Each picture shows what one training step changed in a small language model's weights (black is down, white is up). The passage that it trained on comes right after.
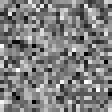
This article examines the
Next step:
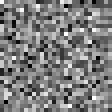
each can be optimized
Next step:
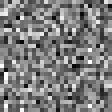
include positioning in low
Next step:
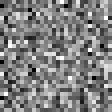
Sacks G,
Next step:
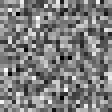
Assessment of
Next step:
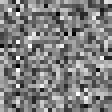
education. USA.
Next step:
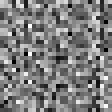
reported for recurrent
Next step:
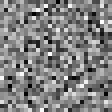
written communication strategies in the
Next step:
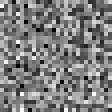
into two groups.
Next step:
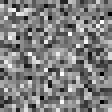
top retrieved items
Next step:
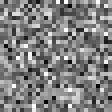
persisted for 15
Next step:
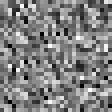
University of Health Science
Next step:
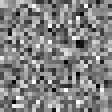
solutions will be essential to
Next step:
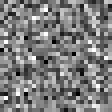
imperative that
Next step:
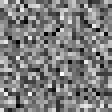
teaching materials that have been
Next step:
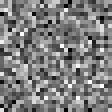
█ Reviewing
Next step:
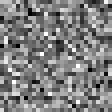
new connections and a
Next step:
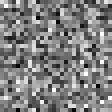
since $\sigma$ is
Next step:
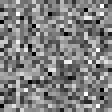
particular, the left panel
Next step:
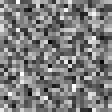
area. But when the
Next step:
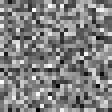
a plate. Another
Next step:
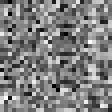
A, Makris
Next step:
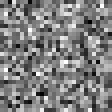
requiring the exact
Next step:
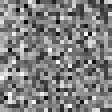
methods to modern methods in
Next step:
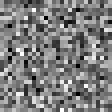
in all species of the
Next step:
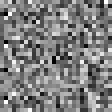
Some common 16th
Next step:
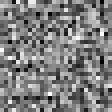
orient through a matrix
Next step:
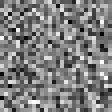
Milone F.
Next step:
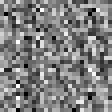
positive energy theorem.
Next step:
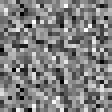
ice lenses
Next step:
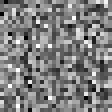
factor of 3-10
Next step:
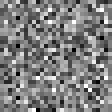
set out before them is
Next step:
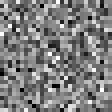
contact. The
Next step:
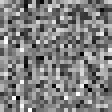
age of 30 and for
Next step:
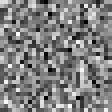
construction can be achieved by
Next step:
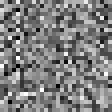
the study. 11.
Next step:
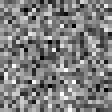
prevalent to
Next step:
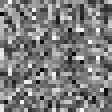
3 Respondents’
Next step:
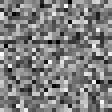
a community. Theme
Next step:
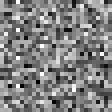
mills. *Journal
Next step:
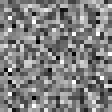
de adquisición
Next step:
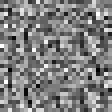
with the quasar
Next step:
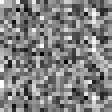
signal content. However,
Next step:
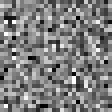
we propose to use
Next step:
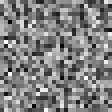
for a perturbative
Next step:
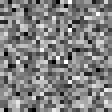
the black hole parameters,
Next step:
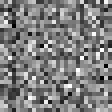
which SME can be
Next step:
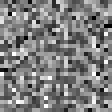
B-ring proton
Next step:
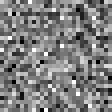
desenvolvimento total de
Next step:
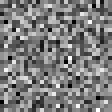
highlight the challenges and the
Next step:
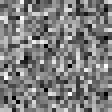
ecosystem with
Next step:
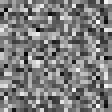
can help address many
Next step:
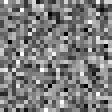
work through the transition from
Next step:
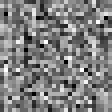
vector and axial
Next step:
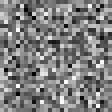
outgoing component.
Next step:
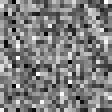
crops. 4.
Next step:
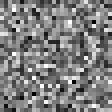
va nobudjet
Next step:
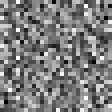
angle. The abnormal
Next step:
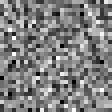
for $N_{\rm
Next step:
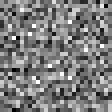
a lateral shift toward
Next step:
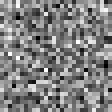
potions, but be
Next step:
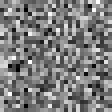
into daily interactions,
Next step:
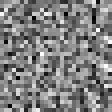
bands appearing in
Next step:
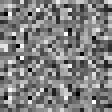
23 stars with accurately
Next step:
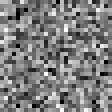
perfringens and
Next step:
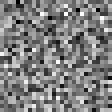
to a magnitude limit of
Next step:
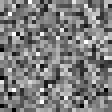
These new transitions are
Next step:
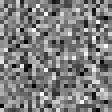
input size, as the
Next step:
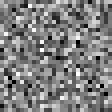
are given in the
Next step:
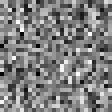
of infinite nuclear
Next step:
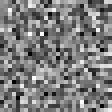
ao grande volume de
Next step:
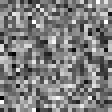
or VBM,
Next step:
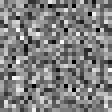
strategy helped to get
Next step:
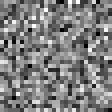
va maorif
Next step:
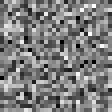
gravity approach, it can
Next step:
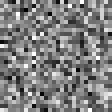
L. Figura
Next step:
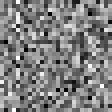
Century. –
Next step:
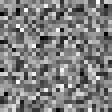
Conclusions Different
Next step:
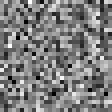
presented problems in their
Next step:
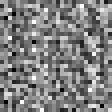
de especies de
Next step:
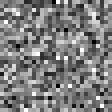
ancient country,
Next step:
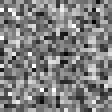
A **Process**
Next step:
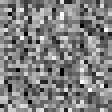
optimization of the modal
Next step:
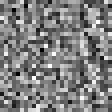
with a family history of
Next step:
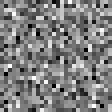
initial deployment,
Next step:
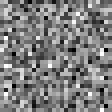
FSS and FBS
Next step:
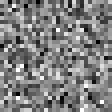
the simulation of functional
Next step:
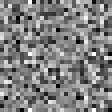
tanto en la
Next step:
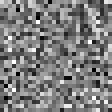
issues before they arise
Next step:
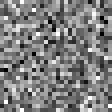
Screening, High
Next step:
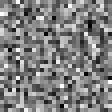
to their schooling.
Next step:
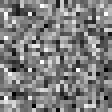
Dessart et al
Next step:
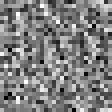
to a ``least
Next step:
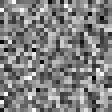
The Scrum
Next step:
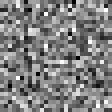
contrary, for the
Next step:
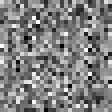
none of the group members
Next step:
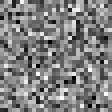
propulsion forces
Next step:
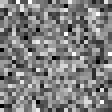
encourage the same
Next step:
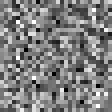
principles of ethic.
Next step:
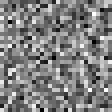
(% of total
